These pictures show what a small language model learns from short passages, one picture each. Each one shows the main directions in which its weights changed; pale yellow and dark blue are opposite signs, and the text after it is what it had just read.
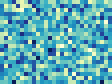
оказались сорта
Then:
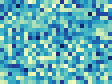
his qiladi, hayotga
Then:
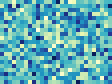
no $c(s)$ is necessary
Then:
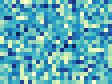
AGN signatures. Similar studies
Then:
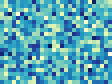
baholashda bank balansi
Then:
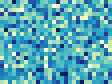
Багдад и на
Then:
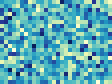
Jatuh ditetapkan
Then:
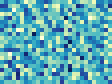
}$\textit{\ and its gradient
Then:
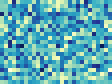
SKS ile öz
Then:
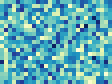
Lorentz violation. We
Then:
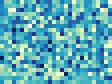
index {\it dual to $M$
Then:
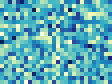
engineered by dynamically
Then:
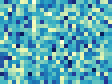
political rent seeking in
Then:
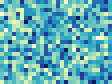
other diseases. Figure
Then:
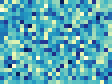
Anjuman tashkiliy
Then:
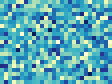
cidade, de modo a nos
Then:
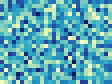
in rebuilding new
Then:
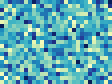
\text{maximize} &
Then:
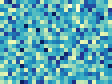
Ключевые слова:
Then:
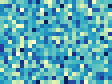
that both of these mass matrices have positive
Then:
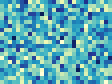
янги Сайлов
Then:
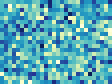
soft mass is proportional to the identity
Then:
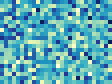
qilish bu kompetensiyaning
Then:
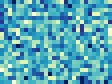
cosmologically redshifted
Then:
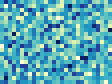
one hand, instilling fear
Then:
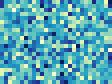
be the sum we wish to
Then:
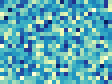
present paper, formulations are given with
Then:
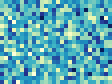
of coupling the qubits directly to
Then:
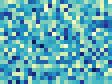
``On unitarily invariant norms of
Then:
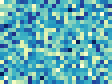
уларнинг тақдири,
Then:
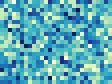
olup, leonarditin
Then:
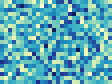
tune the spin textures of
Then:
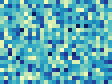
multi-marginal, with
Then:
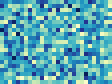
the size of bubbles is
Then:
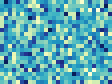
había documentado en
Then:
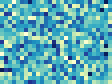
nifoq solib
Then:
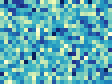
mutlak hakikat
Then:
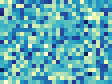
are produced from modulus decay,
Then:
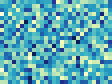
& C(L) \otimes
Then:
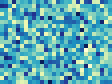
students he trained and the
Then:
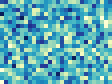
Umsetzung dieser Idee
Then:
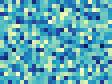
reflects the conceptual difficulty
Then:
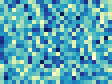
giving $\mcrit \approx
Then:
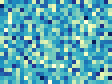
By \eqref{lamgamR}
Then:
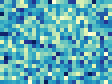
spinless fermions confined to a
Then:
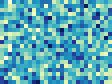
the main molecules, as already
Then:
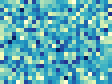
phase-diagram. ###
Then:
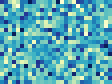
emission} X-ray emission by thermal
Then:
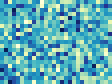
erkak tipidagi
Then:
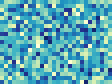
\rightarrow v, {\mathrm
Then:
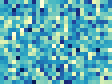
o'zi uchun erkak
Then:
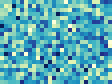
relação da qualidade do sono
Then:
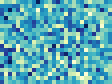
would like to thank Steve
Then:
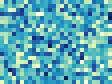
village, un pays
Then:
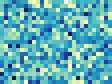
second critique of especially earlier
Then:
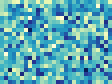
$1 \leq i \leq
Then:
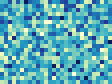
approach} \label{fig1}
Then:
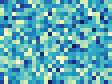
и значимость,
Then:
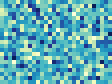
at $\tilde x$. Thus $$
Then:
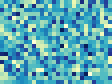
rivojlantirish, yangi ish
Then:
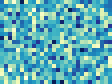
Manar Jammal School of
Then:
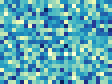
part of QED Lagrangian.
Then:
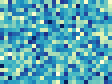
smaller JT index, as illustrated
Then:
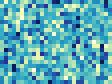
this minimal complex-conservation
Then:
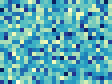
likely to be detected as drowsy
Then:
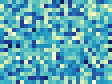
\eref{p} is
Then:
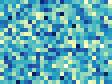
in OSS is often an
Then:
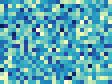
on the solar altitude.
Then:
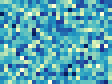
унинг имкониятлари
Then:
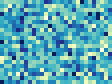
of enhanced powers. Here we
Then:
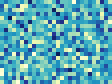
обучения, как они
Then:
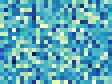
(\hat{\lambda} +
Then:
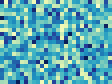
liquidity reserves and
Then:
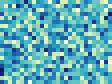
a candidate function based on their seed
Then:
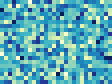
$\sigma^2$ such that
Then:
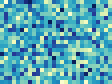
quantitative alternative, REMD has
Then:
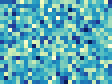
ko'proq maktab
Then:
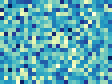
or server). The next experiments will
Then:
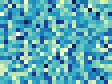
azalması ya da
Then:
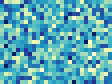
существа, явления,
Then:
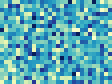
but now with an addition law corresponding to
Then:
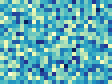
oleh Richards
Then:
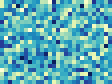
be extended to a map, still denoted
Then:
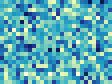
mieux appréhender
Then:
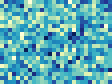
qoidalarining samarali
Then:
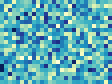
xalqni isnodga
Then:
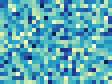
is the homogeneous wavenumber), with
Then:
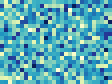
que eu iria pro inferno
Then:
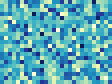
of dimensional regularization, and
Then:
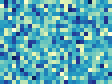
ta turkum kiradi.
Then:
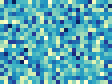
birinchi navbatda,
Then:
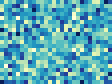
s,\hat {X}\left(
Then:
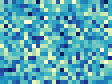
V. J. Ramos**
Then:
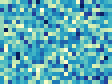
that \begin{equation}
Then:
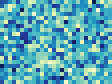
that the theorem also holds in the remaining
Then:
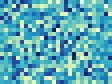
defined triangular Lie bialgebra structure
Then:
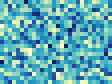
en 0 - on obtient $
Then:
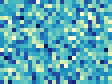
7. Polukhina
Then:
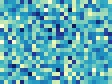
A {\em matrix family\/} in
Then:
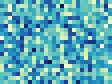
soxta detallar
